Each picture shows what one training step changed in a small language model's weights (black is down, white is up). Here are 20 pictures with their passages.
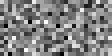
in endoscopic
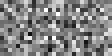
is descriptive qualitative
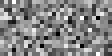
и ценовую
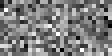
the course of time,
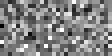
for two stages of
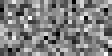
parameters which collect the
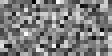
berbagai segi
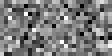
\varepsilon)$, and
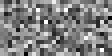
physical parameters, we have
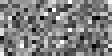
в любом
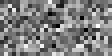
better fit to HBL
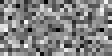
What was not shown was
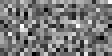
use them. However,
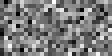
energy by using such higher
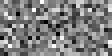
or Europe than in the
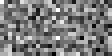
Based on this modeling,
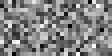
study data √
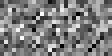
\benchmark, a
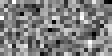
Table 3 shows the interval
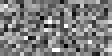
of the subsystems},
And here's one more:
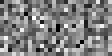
in this frequency range
